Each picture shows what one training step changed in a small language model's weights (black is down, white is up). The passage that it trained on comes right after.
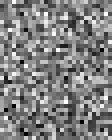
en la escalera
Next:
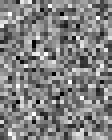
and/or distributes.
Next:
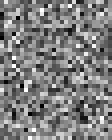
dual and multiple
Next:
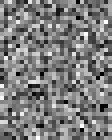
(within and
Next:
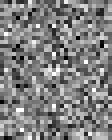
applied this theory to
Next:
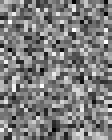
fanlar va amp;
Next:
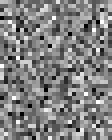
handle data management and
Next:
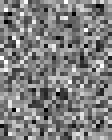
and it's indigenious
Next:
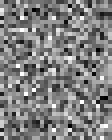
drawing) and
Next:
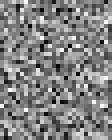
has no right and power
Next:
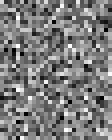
бири бўлиб
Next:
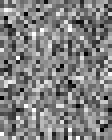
of CFRP
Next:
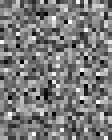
argwanend te
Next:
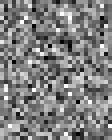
exploitation of local
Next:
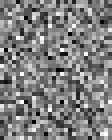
relational complex network with its
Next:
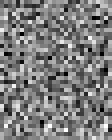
opera la mente
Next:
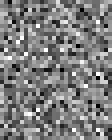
adalah sebesar
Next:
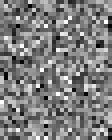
provide women with tools
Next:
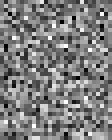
2 [Click
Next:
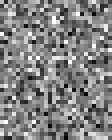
profesional. Es
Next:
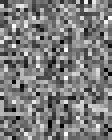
porque se pregunta
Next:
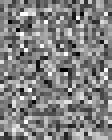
convoqués au
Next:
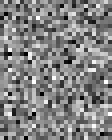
de UDICE,
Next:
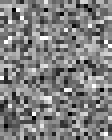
Extraction Method).
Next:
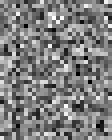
the effects of insertion
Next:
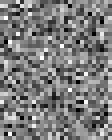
видами работ
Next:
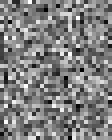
during testing that in a
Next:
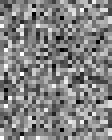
are also discussed.
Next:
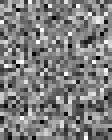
этом выявили
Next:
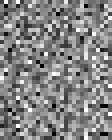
on FIDO2
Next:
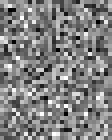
most of the species were
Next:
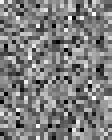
within the affordances
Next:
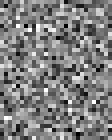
information, in this study,
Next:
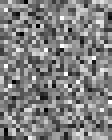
in tegenstelling
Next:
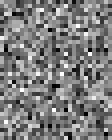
defining the main directions
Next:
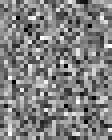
short announcements
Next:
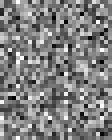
яким часто
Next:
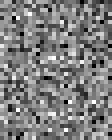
portanto, que todo
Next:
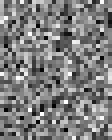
longitud que se
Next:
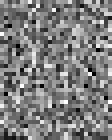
belagat, kelim
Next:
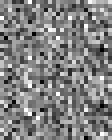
ENDURANCE OF
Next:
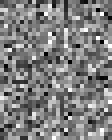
сходство *e.
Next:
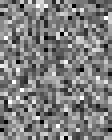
into fermented
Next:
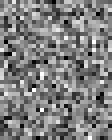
the external bus
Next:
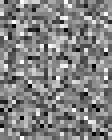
Table 2. Literature
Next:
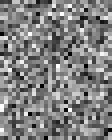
that both supplementary
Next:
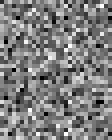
сообществе и
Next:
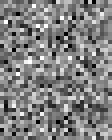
los dedos a
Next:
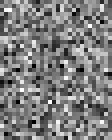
very good fit of the
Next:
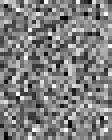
ausência de ampla
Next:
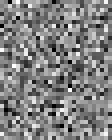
literature investigated which cultural
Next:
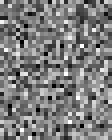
soft law”.
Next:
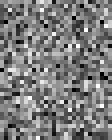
bilib olish mumkin.
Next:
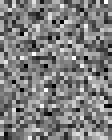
Mustan ota is
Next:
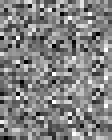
dos índios,
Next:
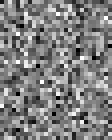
to anonymise their
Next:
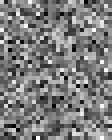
Ushbu maqolada
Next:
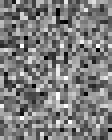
is somewhat stronger
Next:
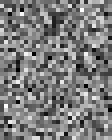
vahimaga solib
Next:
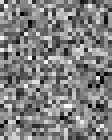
million individuals, including
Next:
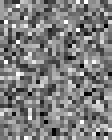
Di Wilayah
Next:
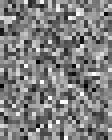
developed by Richard
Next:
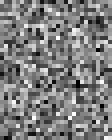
imaginat cum
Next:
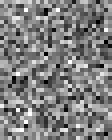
sociale binding en
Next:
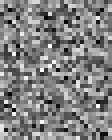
the interviews (n
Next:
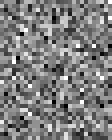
kiritish va
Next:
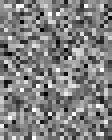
on any situation,
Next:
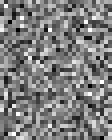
tarjima jarayonida
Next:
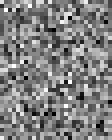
the fact that it is
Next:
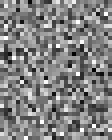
data. Communication
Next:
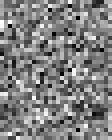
2 showed subjects with
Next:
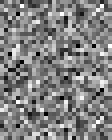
kunnen stellen.
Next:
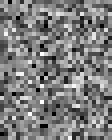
communicate and share
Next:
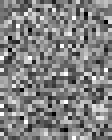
que envolvem
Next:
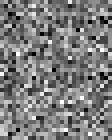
hisoblanadi [2].
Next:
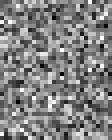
containing four drops
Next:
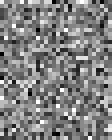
The term usually
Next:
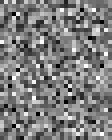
2 - 3 A language:
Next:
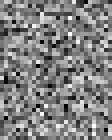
Distal Femur
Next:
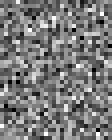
Reiwal, and
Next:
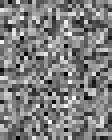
means, then the chance
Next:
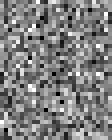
research misconduct,
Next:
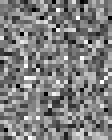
to confirm their
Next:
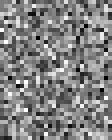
suitable modifications
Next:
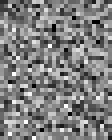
the vector of dependent
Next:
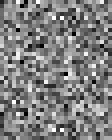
aprendido en el
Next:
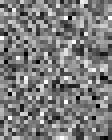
\right] \quad
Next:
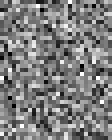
with female Wistar
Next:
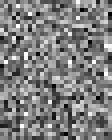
the most beautiful
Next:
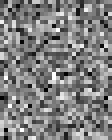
content and convey
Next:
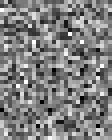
study groups did not show significant
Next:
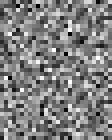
characteristics in achieving a
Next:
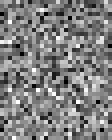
this time around and
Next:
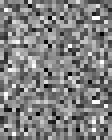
música em
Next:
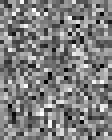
skills” (p.
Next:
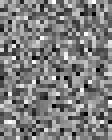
The intensity of
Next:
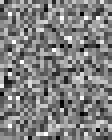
deren Situationen
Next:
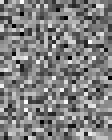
deve entregar a
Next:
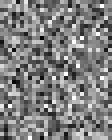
elderly person has a
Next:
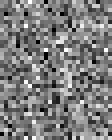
transformatsiyaning aniq
